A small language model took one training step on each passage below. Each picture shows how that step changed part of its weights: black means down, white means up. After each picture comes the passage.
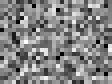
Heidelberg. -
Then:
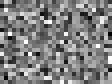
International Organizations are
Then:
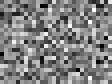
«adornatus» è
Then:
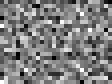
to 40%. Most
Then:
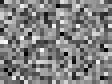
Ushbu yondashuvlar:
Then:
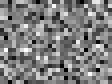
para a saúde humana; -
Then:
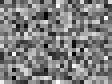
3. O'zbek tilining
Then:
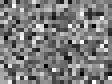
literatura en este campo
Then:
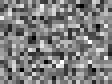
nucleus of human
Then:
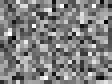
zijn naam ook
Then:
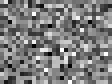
is an open-access
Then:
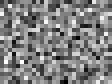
речи, которая
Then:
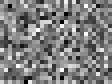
morfologik va semantik
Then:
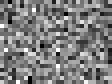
данные табл. 3
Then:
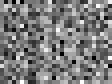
narrativo, de la forma
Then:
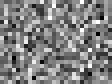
только от природы
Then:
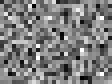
впливом. Вони не
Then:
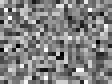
Colégio Militar de
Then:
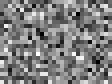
proprie scelte e la
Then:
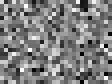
del *interés general*
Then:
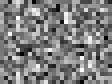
также рассуждал и
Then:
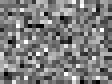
печени необходимо
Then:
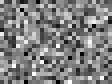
Научный журнал
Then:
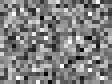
uma coisa - “o
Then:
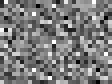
process is carried out by
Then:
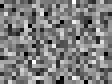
Mitschülerinnen und
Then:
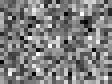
системасига амал
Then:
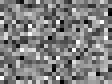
no catálogo de um
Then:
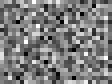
инсоннинг бошқа
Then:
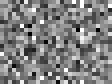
навыков правильной
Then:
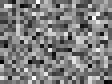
3 z nich są
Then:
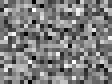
de Controle- en
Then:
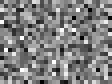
FI Lacerda
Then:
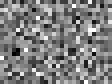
panela com os mesmos
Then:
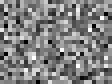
lugar. Utopías
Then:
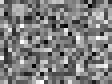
mencionado. Otra
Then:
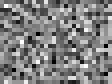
Bosch J. Portal
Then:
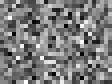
Saúde: formação e trabalho
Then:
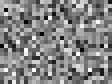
o'tilganlarga qaytish
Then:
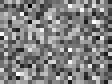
qo'llab, musulmon
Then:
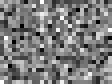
estudados Compreender as
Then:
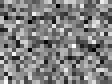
ko'p bo'lgan
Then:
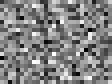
uchun ishlatiladigan
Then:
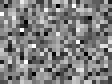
hukum, sementara
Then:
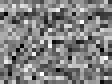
va yod narsalarga
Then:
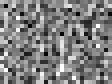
darajasini tartiblash muhim
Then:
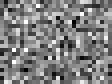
el sentido que, después
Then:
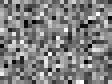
anseios, indo
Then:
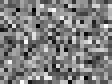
жизни особей,
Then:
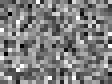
pesar de su falta de
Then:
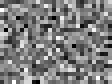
com a produção literária
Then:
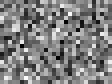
Competența de a
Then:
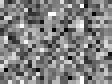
sociais pelos direitos das
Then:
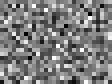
hisoblanadi. Avvalo
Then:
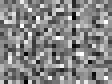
precoce în perioada
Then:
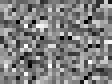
va nazariy masalalarni
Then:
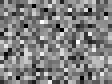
e Urbanismo da
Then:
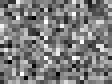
дети могли стать
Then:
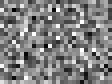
моменты сил,
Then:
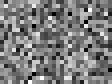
fani XX asrning
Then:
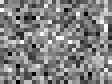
Brasil, por meio da
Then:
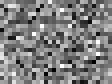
og'ir darajasi bilan
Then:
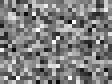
romanlari, bir
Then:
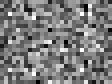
variable ($p <
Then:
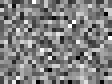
Show all room.
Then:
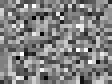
o'ziga xos
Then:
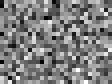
menntun ungra barna
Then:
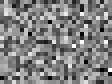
de surveillance.
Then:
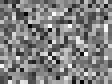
latter, lies
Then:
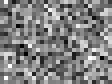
Kushan rulers
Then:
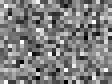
masculinas de violência
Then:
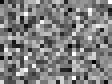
*За те ми й
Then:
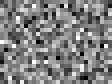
методы исследования состояния
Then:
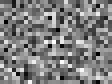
keine Pflicht.
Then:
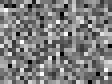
que sirvam de base
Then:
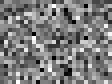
estudiantes de EGB
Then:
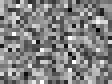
of the institution of the
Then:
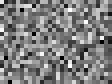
bolalarga qator imkoniyatlar
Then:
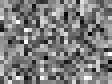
проведение гуманной
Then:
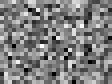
específico, ya que
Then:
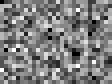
– Москва :
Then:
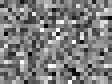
global em questões
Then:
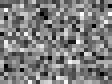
en el Journal of Operations
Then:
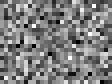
tamoyili esa sifat
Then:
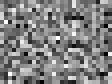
Habib, F.
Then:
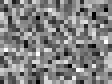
English Summary
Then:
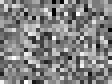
e pelo pensamento moderno
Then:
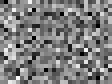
ayrılma (iş
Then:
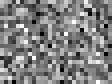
la estrategia promocional
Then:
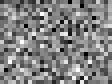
uitgebracht over
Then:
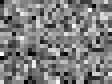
ва экотуристик
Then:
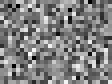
il cosiddetto
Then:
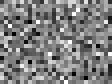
sirlarini puxta
